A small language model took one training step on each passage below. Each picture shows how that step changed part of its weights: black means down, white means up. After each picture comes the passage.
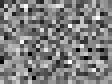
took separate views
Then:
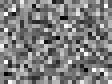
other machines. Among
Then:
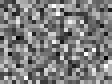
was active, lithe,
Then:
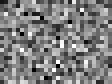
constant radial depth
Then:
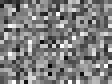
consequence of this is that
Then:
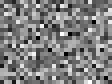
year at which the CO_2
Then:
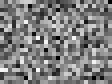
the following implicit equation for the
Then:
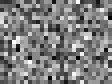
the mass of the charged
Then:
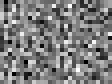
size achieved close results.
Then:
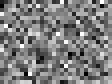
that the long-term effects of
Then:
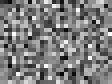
will discuss these 27 test particles
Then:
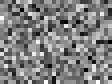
I. Methods.
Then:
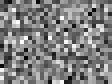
added at this stage and the
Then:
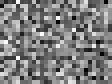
also studied, and an
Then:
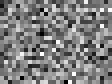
previously made by the method of
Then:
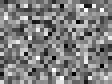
most relevant excitation energy
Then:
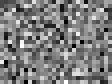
resource providers to enable
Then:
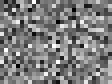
testing stage -
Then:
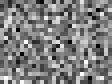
of astrophysical
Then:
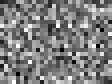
power sector transition, three
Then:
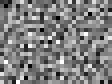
calculation of fermion
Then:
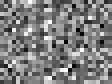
visit and look for an
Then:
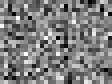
Furthermore, we show
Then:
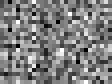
identifying relevant
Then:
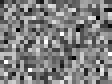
to address this problem. It is
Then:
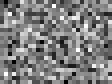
range error from the least
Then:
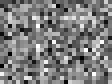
is projected using a
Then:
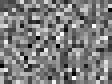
the report have stood the test
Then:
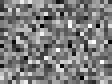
\end{equation} In the following
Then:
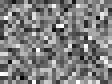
is 2.30, which is significant
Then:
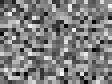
b which are due⁸ to
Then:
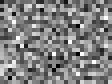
and the $\overline{\rm
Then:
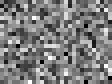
functional projections,
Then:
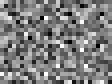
Effect of Interphase
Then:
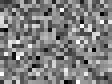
the number of configurations with
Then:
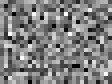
Research Group, *The
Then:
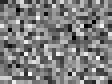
right arms in Figure
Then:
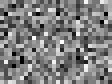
all-consuming force
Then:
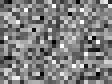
were less accurate for at
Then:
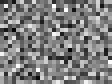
r)$ are the basic solutions
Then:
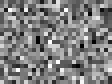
for negative emotions,
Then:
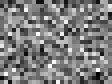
of signals through, for
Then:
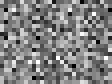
other is by selecting
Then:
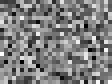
the sources by pointing at them and
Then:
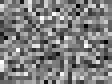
type of "didactic
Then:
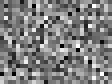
and far-field
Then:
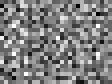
interests and needs in my
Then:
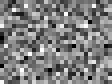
CW laser with a
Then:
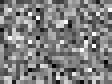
360~K for sample A while
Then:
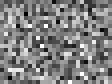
$\beta$-normalised dimensionless
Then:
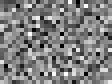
peak elements, Si,
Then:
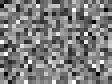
found that the metallicity in
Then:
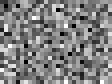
variation. At $H$
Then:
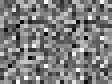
control inputs requires
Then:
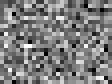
and more process-oriented
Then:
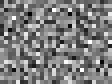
france2020}. It is
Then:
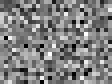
the Dirac mass matrix
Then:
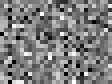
introduce a place
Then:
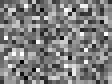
form or by any electronic or
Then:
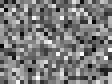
behaviors in a child with
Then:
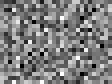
far are we?. In
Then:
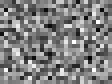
emotional regulation, energy
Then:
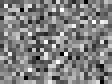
for interconnections
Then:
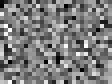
that certain states of
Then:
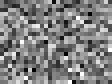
the conservative scenario
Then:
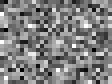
i (1 \leq i
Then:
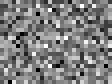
slab and the subsoil at
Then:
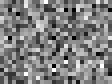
Analysis This research paper followed
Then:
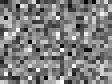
calibrations since it is not
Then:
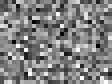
different size and shape of the
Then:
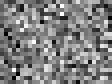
of the study, 84% of
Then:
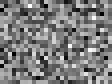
weigh in motion (1)
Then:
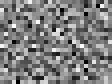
out in Uzbekistan
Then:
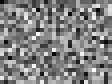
, Cu^{II} and
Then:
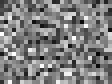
types of weather conditions.
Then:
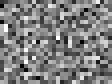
that corporate social
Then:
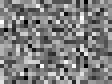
duty cycle at
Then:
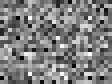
is weakly dependent on the
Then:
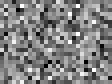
sonic parameters and symbolic
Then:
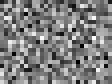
away the metal. The
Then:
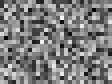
to occur within the very short
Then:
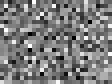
act honestly or
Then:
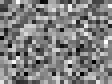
mm and 0.8
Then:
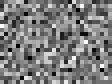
culture. We all know that
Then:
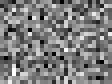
is, are there significant differences between
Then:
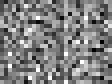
these novel approaches.
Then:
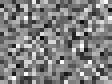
printed and structured text
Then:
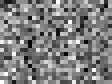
was checked by using
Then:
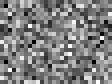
pollution. This increases
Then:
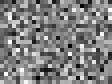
lenses from disk
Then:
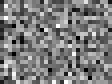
the 'if' and
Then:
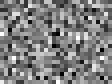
make the most simple
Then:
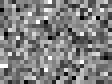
draining southwards out
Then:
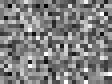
results. Nearly 71%
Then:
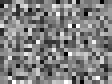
close to a Gaussian
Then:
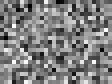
caption to Fig. 3.}
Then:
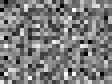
the director is parallel
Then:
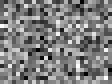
well a test or experiment measures up
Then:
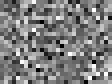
day systems.** - **This
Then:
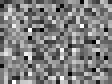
due to the presence of
